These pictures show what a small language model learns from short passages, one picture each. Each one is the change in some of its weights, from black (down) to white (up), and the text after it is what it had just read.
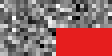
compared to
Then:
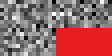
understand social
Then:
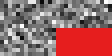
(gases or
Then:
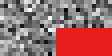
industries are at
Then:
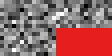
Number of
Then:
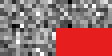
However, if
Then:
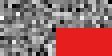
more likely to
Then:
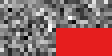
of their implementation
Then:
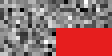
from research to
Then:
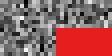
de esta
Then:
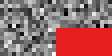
studies with
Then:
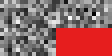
the evaluation of
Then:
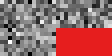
basis of their
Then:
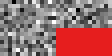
values were
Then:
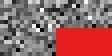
educational institutions
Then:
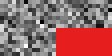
ideia do
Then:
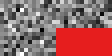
the kinetic
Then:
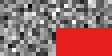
Pedagogical and
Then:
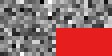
Pure Social
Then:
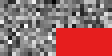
different colors of
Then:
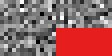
pas de
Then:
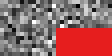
Two Stay
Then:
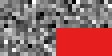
vazn va
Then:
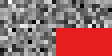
información, entre
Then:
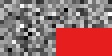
on the plant
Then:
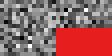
that the students
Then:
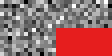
remote with
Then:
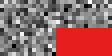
the overall
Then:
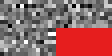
determinados os
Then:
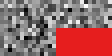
implementation process
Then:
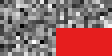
pour une
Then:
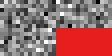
the people on such
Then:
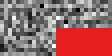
measurement model.
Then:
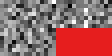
A digital
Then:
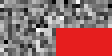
more critical
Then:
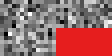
existence but
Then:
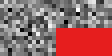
of the impact of
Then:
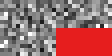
formation of the
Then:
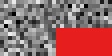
and did not
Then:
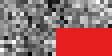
six main
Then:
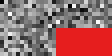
and French
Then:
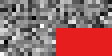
away on
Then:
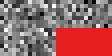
is always
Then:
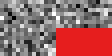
recent years
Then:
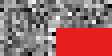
example of
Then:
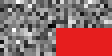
exposome on
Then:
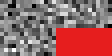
Kim et
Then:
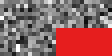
done a
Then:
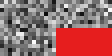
the direction,
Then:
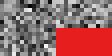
readers by
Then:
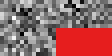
To explore
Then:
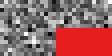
the legal and
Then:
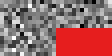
Study of
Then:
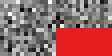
le maintien
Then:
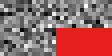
projected to
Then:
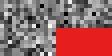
performance of a
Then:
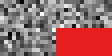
and heavy
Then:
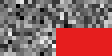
humana. A
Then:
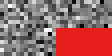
and known
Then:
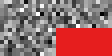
la part de
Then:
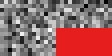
the concentrated
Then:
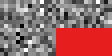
se transformen
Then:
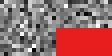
aspects can
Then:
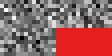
performed the
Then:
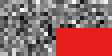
ti -
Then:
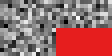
Adherence level
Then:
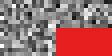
этим в
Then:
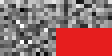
Youth in
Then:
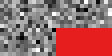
to characterize the
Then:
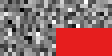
In particular,
